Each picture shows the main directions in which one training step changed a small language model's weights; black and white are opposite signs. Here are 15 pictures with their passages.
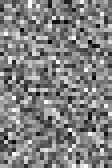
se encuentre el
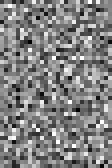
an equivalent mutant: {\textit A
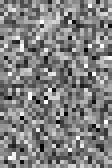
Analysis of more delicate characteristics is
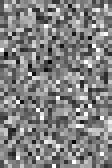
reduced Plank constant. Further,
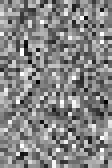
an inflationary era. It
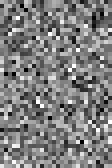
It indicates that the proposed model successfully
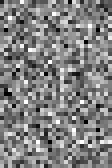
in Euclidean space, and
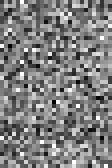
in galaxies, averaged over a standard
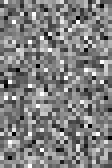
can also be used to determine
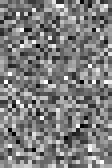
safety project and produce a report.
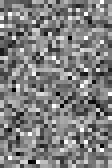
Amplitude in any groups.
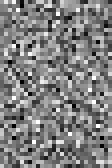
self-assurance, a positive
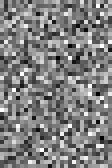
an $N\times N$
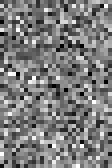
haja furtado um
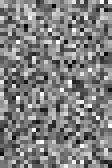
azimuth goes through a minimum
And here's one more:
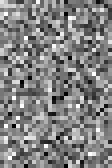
35 Mikromoliya
